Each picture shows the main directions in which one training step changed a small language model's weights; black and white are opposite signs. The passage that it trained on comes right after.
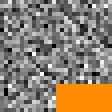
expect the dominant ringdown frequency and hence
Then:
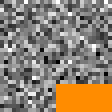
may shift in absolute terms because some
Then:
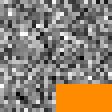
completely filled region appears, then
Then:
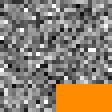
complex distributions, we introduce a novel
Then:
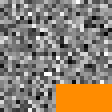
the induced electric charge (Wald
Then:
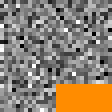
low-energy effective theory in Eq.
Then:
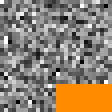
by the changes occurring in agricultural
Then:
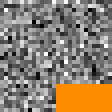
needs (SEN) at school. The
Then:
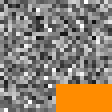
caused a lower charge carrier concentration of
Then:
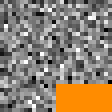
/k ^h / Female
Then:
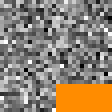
With Uniform Characteristics*, Journal
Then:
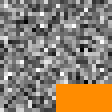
the Klein-Gordon
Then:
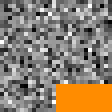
Amazon region, with 18
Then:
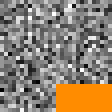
1) Belgian quartz
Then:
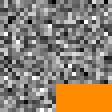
poses administrative complexities since it is
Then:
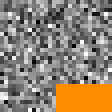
substantiation of requirements for the structure and
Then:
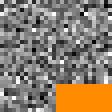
infecções relacionadas à
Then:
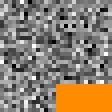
tangentielle (en bas) du
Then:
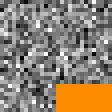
limits (UCL, LCL) and
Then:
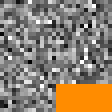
it generates safety and environmental impacts
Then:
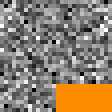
фоновая ситуации;
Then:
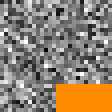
problems in learning mathematics. Many
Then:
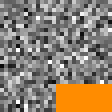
of quarry dust induces the
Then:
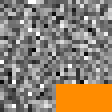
Merete Tangstad
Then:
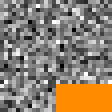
momentum change due to the fields created by
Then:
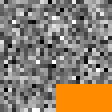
mustaqil fikrlashni
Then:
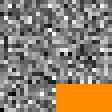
to the probability mass of the negative
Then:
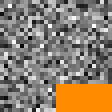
and zero chemical potential. We measure some particle
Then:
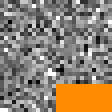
rescaling factor $\tau(T)$,
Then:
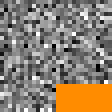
ayrimlari yuqori budjetga
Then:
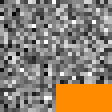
otro pasaje que «una
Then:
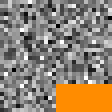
8\pi G=1$. The functions
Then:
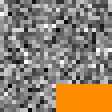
consequence is a conspicuous
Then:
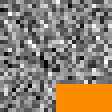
Тадқиқотнинг келиб
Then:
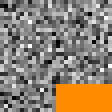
ha generado un impacto importante
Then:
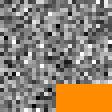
of the spectrum and of the trajectory
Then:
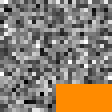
proposed weakless universe has many other
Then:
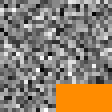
the CSM modeling. RG is a
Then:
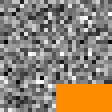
Reina de los Cielos.
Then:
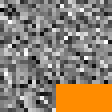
85 are receiving a professional
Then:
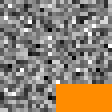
(TC), the bound for the
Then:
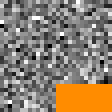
utilizes temperature as an accelerating factor,
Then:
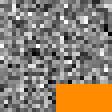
to the sub-genre of
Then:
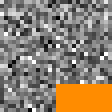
With the passing of time the character of
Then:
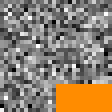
of Mathematics, University of
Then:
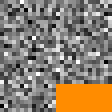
following [link](#). 3.
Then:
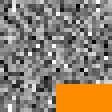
to a given activity, but not necessarily
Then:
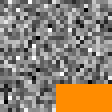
and further developed and explored by many
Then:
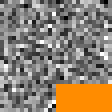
names} (if any),
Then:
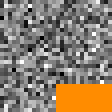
settings and recording of interaction data will
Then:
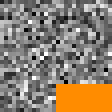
comprehensive analysis due to Howe
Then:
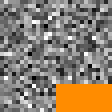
Van Leuven, S. y
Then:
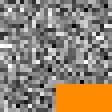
common eigenstate of $O$ and
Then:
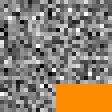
tem-se a base teórica
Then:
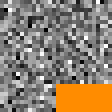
distribution in bins of spin correlation observables
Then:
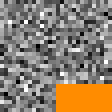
the co-performers. 4.
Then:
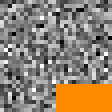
xizmat qilayotgan odam yoki
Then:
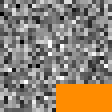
mass ejections (CMEs) that
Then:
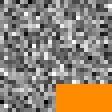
flesh, seeds, straw
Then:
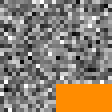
of C₂₂-OH is increased,
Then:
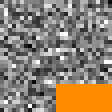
in the Republic of Uzbekistan,
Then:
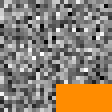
coenopopulations associated with
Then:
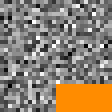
1 Erosionsgefährdung
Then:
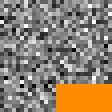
resident, Department of Emergency
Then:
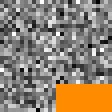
के कलात्मक
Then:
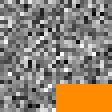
local rule for this transition, which is
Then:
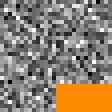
3. Рагозіна
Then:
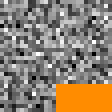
no nordeste (299,2
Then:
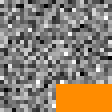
an enormous commitment for a
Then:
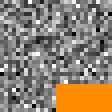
لهم الصفة
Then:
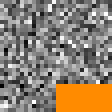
1.5$ for LLS
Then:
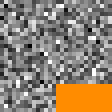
next step we carry out the
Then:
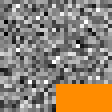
treatment programs being discharged as
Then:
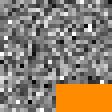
effective damping towards its value in this
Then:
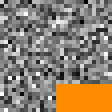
phase NI$^*$! It does
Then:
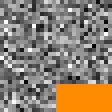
than their counterpart male students. Table
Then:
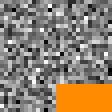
a cold trap that captures the
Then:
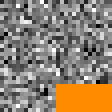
ou sous-unités,
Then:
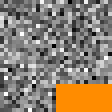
Сплошная линия –
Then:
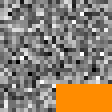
operational maturity is a methodologically
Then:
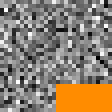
them on a single time axis. This problem
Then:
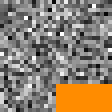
retained for the final study.
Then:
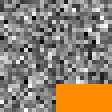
CO₂ concentration, temperature, and relative
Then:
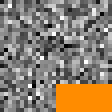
to the deprivation of liberty
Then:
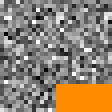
conclusive proof of asymptotic normality.
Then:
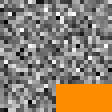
düğüne katılan
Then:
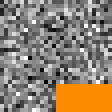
620-625 Experimental design
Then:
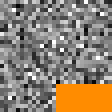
Kusenko, A., \&
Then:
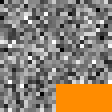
and Medium Scale Enterprises
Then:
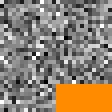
two chirped pulses with different center
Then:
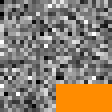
levels. And the other hand,
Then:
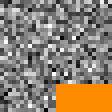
in terms of the value of resistivity
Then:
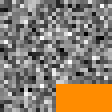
NEW MARKET
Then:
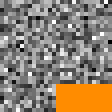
increase in the amount of Gd element in
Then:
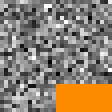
the value assigned to each item, showing
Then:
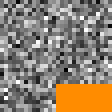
maqtash, olqish
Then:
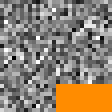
useful to see (EUCLID
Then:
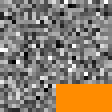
UNIVERSITY OF
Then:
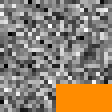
of Feynman diagrams, that are
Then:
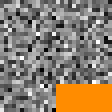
primarily looks at strong scaling of
